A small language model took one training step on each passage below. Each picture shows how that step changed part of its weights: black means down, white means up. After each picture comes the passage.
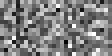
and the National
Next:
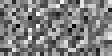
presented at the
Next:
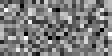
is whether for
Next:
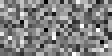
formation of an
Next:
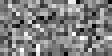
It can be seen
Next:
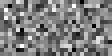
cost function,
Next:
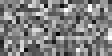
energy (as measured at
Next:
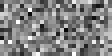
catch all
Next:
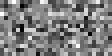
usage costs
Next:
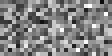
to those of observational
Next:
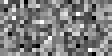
covariant higher
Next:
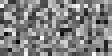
in the previous analysis of
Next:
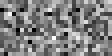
and it is dependent
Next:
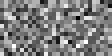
the graph is
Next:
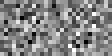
been seen down
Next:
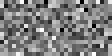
cluster centre
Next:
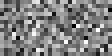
On July
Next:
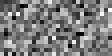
expect that there is
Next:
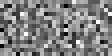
of transmission,
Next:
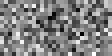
but two channels,
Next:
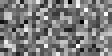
mask the
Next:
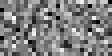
is established
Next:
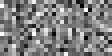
and State University,
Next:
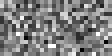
modifications of their
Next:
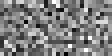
anger, and
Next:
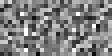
size of the separation
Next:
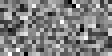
it here. We
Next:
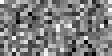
$d$ in a
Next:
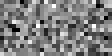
The black hole
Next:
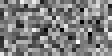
holes, such
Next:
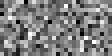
plateau at one
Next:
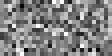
in Fig.7
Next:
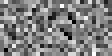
two dimensions,
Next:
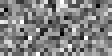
mineral component of
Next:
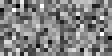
causes the current
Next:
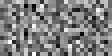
probes, is
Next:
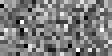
a scintillation
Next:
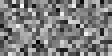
optimized pulses
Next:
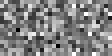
in a sharp
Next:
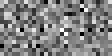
the 3d domain
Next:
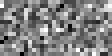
for the approximated power
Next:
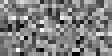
let us start
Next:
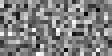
of the CMB
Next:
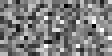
obtained was a matter
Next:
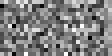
population $\gamma
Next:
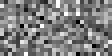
of boredom
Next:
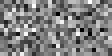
lowest 2D
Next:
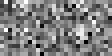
\to 1$ and
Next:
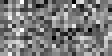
frameworks other
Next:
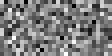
structures) from the
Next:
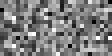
is intermediate
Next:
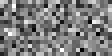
and Millimeter
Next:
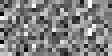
diagrammatic amplitude
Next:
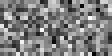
the same dimension, that
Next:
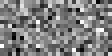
Since dEdis
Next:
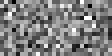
similar inclination
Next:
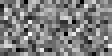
function averaged over
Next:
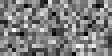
context management
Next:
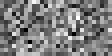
using linear layering
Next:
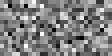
the adjoint
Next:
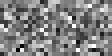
the equilibrium field
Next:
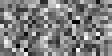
the positions at
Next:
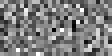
in compounds and
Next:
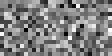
the code. The
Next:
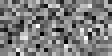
To remove this
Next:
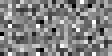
instabilities observed
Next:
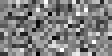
kinetic energy as
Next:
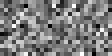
coefficients denoted
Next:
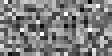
Structure 1:
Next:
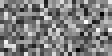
metric and
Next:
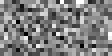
spin liquid
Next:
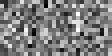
computations using binary
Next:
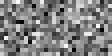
unsymmetrical linear
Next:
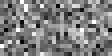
-E \gg
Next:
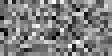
which minimise
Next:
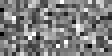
is a constant associated
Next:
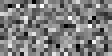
alphabet up
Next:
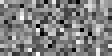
The Green functions
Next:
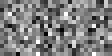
fit is based on previous
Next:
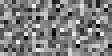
magnetic field fits well
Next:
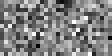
a higher energy scale by
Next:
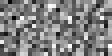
is of the order of
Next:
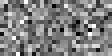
This charge enters
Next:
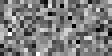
approaches provide
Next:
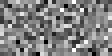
location of the
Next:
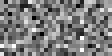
section at forward
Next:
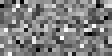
The second row shows
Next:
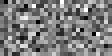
min},\delta m)
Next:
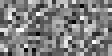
shown in Fig.
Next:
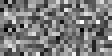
source is still
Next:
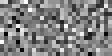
read off $
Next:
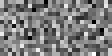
parallel sections of
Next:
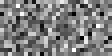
diameter of our
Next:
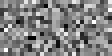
early stage
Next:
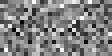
this work. There
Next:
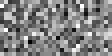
in the NS
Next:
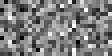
they are also a
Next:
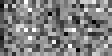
:= \delta
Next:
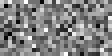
order of a few
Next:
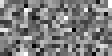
for this factor is
